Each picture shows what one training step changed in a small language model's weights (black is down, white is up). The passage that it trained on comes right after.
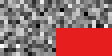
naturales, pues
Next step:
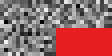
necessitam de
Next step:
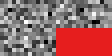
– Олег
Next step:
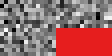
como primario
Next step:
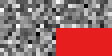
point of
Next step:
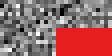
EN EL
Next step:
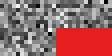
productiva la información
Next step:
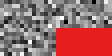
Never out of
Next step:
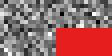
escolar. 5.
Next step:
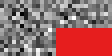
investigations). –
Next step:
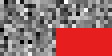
devices for
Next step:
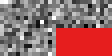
profissional que
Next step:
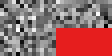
de los estudios
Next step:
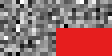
de muitos
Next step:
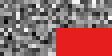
ON THE
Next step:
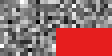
meer worden
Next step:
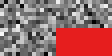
desde o estudo
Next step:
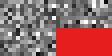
the areas of
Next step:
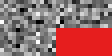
– Nezei
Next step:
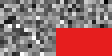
o extrato
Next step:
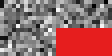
hayotining barcha
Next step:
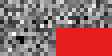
plus importants pour
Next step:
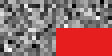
estratos. Os
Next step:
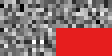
nos processos de
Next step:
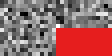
цих та
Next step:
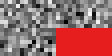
tuzilgan bitim
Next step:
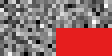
visível. A
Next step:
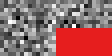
la mundanidad
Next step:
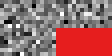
o tratamento de
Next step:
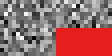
he had
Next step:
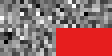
se vuelve
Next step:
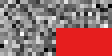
ich zurück zu
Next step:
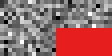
развития речи и
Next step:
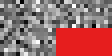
contribuyen con
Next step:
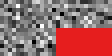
physical and
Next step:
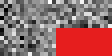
kabi harakat qiladi -
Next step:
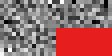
va zaif
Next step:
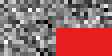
do início de
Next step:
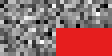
e recurso
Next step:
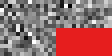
partir dos estudos
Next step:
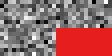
e as redes
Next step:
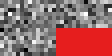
उस पर
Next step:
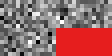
ma'lum va
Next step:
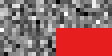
Academy of
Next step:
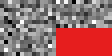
é incerta,
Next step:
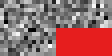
hám texnologiya
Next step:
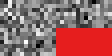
по определённым
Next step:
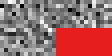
apresenta o processo
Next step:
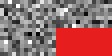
aanwenden als
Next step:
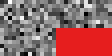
от них
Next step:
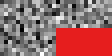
Hanja in
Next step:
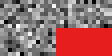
o'quvchilar zamonaviy
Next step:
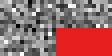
limite a não
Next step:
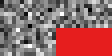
Fruits and
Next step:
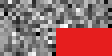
ishlashning yangi
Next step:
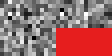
пациента к
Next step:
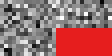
methodologie. De
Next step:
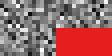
se pune un
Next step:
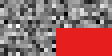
a la clase
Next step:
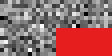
unui procent
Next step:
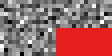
é tentar
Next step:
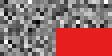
деятельности каждого
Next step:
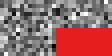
Economía y
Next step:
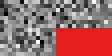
sau pe care
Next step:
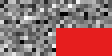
e perseguindo
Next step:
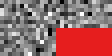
parte flexível
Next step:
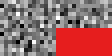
nach bestimmten
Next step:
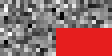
“Fan va
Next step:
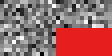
topadi. Bu
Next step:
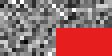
integrando argumentos
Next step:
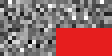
зміни стану
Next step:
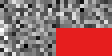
an opportunity
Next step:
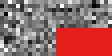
qaror va
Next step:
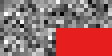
L'analyse de
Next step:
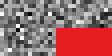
una vez que el
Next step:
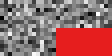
menggunakan metode
